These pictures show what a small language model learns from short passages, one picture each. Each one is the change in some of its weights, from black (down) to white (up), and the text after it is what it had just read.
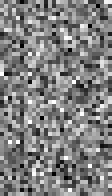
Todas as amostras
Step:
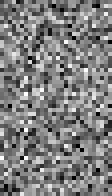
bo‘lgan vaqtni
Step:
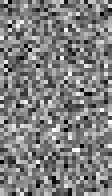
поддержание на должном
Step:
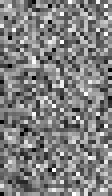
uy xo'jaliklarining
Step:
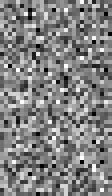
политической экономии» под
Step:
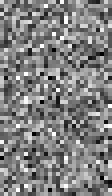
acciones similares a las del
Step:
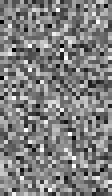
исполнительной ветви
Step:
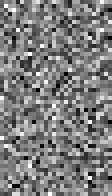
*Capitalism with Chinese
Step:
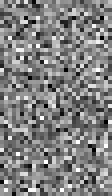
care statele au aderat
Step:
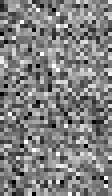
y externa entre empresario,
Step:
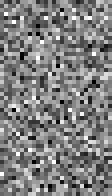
em turbinas e motores
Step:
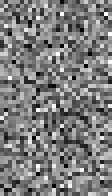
talabi. Yechim:
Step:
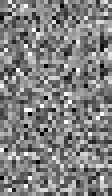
ее общенациональному
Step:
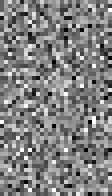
свою користь. Такі
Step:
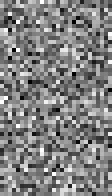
mettre en lumière les
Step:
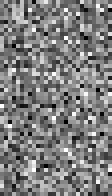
в формировании и развитии
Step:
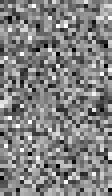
A pesar de las enormes
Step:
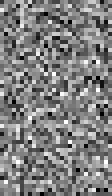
RESULTATER 33 6
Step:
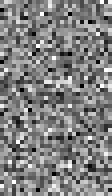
Кочиев Исмаи
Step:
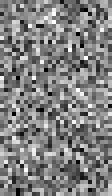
hududidan Amudaryo,
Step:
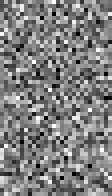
تم وفقاً
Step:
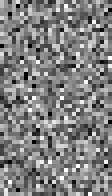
keng (sanuzellarning
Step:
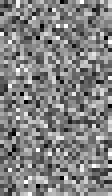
actividad de la enzima
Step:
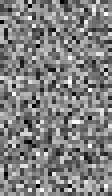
ta'siri yetarli darajada
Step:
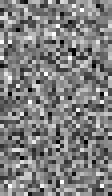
et l'instabilité
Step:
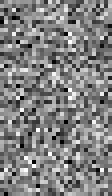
психологічне значення для
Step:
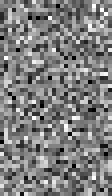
de elementos 15 ^b N
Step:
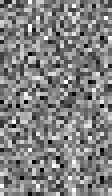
segundo a NFC-e
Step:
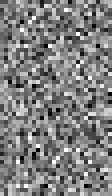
are currently the only
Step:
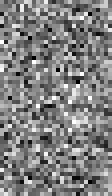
masalah keputihan
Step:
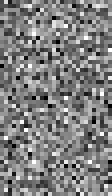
de la urgente necesidad que
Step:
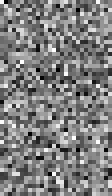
los símbolos y
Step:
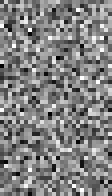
fani va texnikasi oldida
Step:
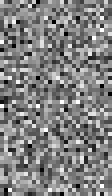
Готовність у цьому
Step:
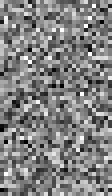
Bu asar tinglovchilar va
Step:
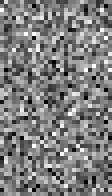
yang menyebabkan terjadi
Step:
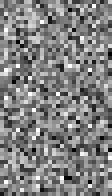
projekt waarin hij
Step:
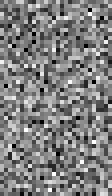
Veracruzana México
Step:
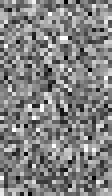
hoe een bepaald
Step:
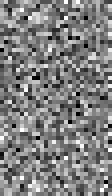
por la propia metrópoli
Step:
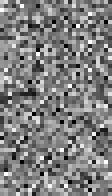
*Epic Poetry and
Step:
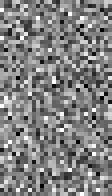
tipografice Fig.
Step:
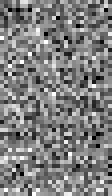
Wort «safe»
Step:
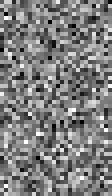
holatlari — uchun faol
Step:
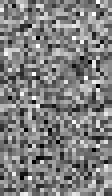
bilan ifodalaganda (in
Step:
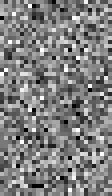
eclipse ay halos
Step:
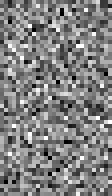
And Literature*, 3x,
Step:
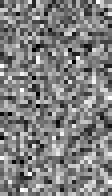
bilan almashtirishdir.
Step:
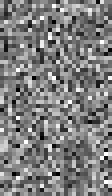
acciones preventivas y de
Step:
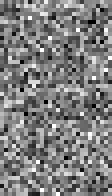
yönelik mesajlar
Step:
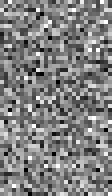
Santos BS. A
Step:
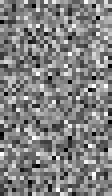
как выше отмечено:
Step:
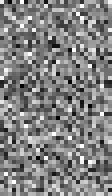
КТ Уиппла
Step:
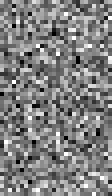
par Holling que bien plus
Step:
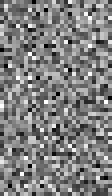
Abdullah Kadiri,
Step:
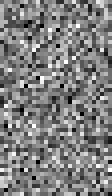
плену), qalbi
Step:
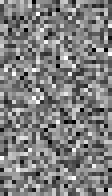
— reflete o investimento em
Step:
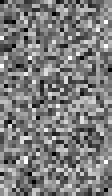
aniqlangan maqsad va reja
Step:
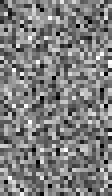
destacar que estas dimensiones
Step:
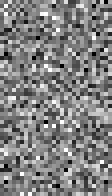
в среднем 2,2%.
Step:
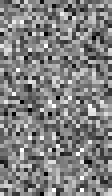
forts et des points à
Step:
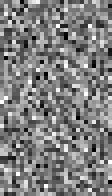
Código de Processo
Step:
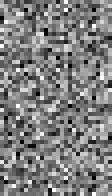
avant voyelle, qu'on
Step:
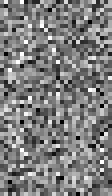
contexto, este trabalho tem como objetivo,
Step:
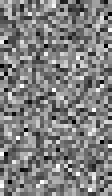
Em face, podemos relatar
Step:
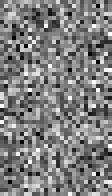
Шарқ халқлари
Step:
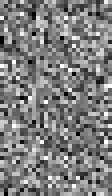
Annotatsiya. Maqolada
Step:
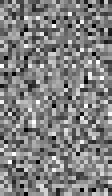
Державний архів
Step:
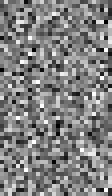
o sistema como uma solução
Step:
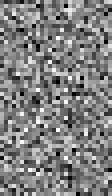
Помогайло А.Д.,
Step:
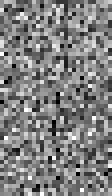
o'tkazilmasa yosh
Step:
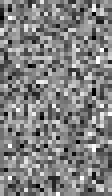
dezvoltare și anume:
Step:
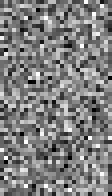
kafedrasida tahsil
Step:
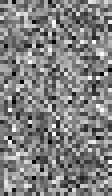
inclusión financiera en el
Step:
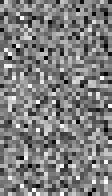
тизими қўлланилади.
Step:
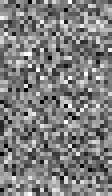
Psychology and Foreign
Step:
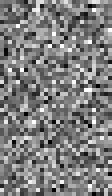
terkait sebagai
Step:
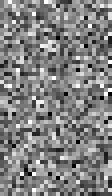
en entornos donde estos
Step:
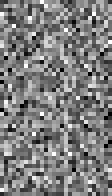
Shunday qilib, agar
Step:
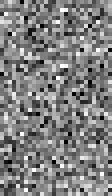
Bischof Caminada ist mit
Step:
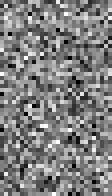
a refusé aux parents les
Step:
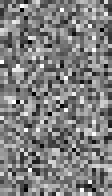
üretildiğini ortaya
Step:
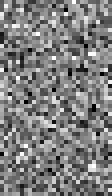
dan ibu hamil merupakan
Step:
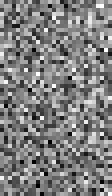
ham ochilgan. 1908 yil
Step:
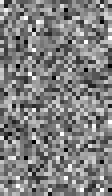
технологиях формирования правовой
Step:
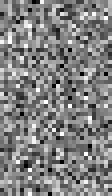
IBCda kitoblarni
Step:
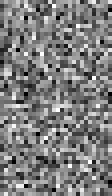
региона” номли
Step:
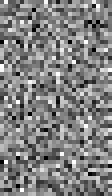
ResearchBib ISSN
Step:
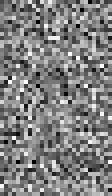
fornecida pelo analista de
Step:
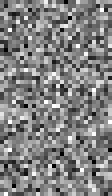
отличным материалом для
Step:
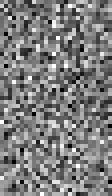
farzandlariga eng katta
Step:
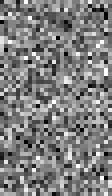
семантик қатор
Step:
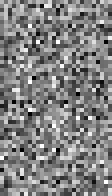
internaționale cu privire la
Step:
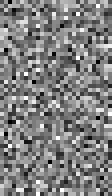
по этим показателям в
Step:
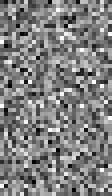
énonciation qui prend en
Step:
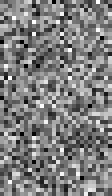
qo'ymaslik uchun zarur
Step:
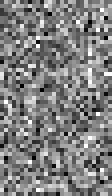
Hause. Ich war dann
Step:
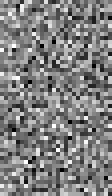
et sortie d'air
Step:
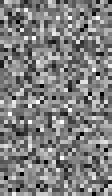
schema di Bion, infine,
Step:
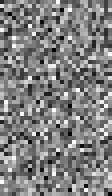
optimallashtirish va umuman
